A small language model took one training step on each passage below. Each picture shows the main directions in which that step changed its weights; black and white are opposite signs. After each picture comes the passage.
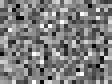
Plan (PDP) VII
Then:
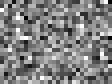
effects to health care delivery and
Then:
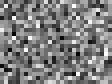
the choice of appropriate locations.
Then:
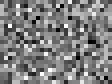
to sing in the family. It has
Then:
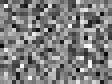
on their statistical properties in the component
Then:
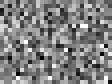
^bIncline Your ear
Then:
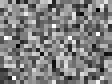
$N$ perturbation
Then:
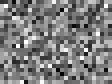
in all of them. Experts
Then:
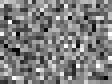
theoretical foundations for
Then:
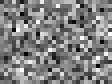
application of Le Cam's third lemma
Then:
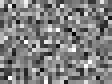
economic and social inequalities that lead to
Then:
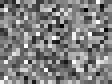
proof of this theorem can be found in
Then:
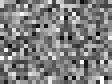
can assume that $u$ contains the
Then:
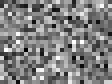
at all other edges of $N$.
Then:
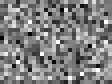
Standard for Coding of
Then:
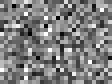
tradition" we explored in
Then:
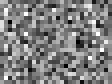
a $K$-equivariant map
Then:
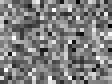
some $n$} Let $n$
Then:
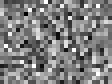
the swelling coefficient of
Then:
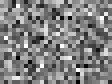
region. It is important to expand
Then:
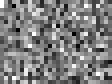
*IEEE Secur.
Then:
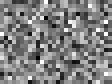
quadratic operas can be
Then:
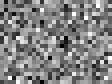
kindly thank the
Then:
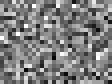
morphism of an immediate quotient space
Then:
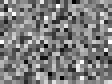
paper, the optimal GEP strategy
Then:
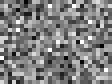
and also for where V2V
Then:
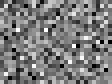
size of the database.
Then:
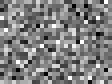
the results mentioned here will be used
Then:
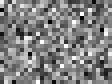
of order $\alpha$ ($ 0 <
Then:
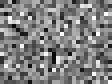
3-sphere). Similarly,
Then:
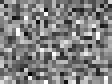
difficult to make an accurate
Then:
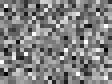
about the then political situation of
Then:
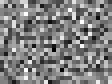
species 1 and 2 in our model,
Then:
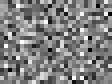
smallest possible weight $1$ and
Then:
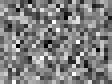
not recycled is either land
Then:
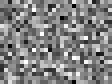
\right], \end{aligned}
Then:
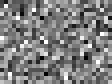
age of first fitting of a
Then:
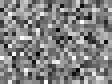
related to fractals.
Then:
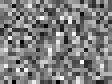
Geotechnik Heft
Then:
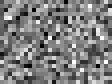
\forall i,j\in
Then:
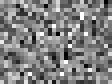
particle in the cyclone
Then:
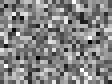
have to determinate the constant
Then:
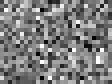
greater than 0.9 were
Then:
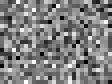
\ \forall x \in
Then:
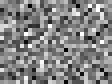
There are rituals
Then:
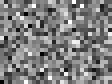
a comprehensive solution of the
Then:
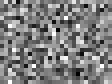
ensures compatibility with
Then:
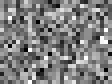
centre, Psychology
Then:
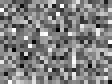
significantly increased compared to the control sample.
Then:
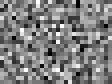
the action of $\alpha_n$
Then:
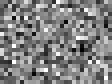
as to multiway systems. There were
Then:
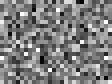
and Current Status.
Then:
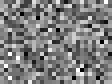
and measure effects that are simply not
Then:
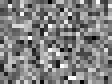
ODE analysis. The algorithm in
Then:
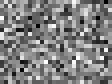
the surface motion shown in
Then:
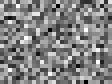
formalism to provide a different expression
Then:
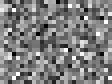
of Uzbekistan.
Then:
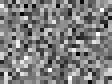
angles are required to be within
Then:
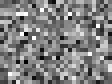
these discrepancies
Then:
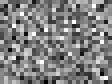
of the rubber OBM
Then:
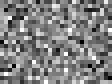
Agree Strongly Agree
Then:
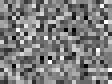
the DG method for the
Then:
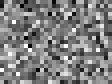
2011). This trend is particularly
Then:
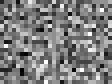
devices with a Trusted
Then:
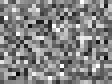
prices in absolute terms so
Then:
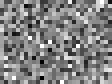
with negative numbers. Then it turns
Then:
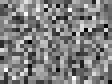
responsible for activating it
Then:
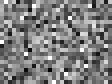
the class of finite quantum groups
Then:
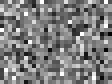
- **SeqAmp
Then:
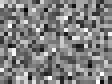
rigorously address the
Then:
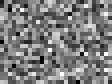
detection (30 min) of
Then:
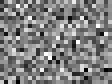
picture calibration. A
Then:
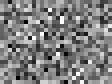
g_q$ is irreducible over
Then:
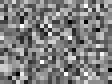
model is established for obtaining the relationship
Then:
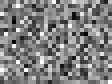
critical acclaim, realizing a
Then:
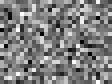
\begin{rem} If we
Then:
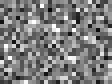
setups. The results are shown
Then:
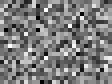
of violence and children from various
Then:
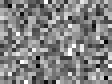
the interface center, interface
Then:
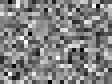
remote boundary conditions.
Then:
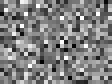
1 minute. As a control,
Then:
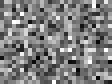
the asymptotic variance-covariance
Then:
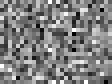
the configuration $c$
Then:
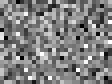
sequence $U_1=U,
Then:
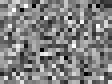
four weeks, the sample was
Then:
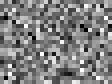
non-collusion firms
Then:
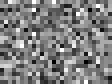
Ethical AI Coordinator
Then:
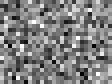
tends to the identity, and
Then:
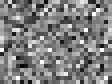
and influencing factors to strategize
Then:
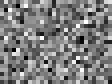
later stages surgical treatment must
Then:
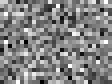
whether $k$ is even or
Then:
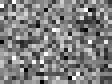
derivative with respect to time. We
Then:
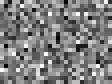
25), whereas the grey
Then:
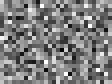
slums has increasingly been
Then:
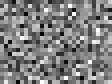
further leads to an embedding of
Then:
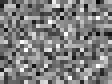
other hand, we shall see that
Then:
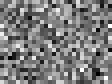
\\ \\ With the notation of Lemma
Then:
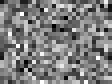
in major remittance
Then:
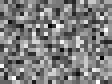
The developed methods may be classified into
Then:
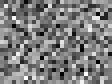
on the critical line." But we
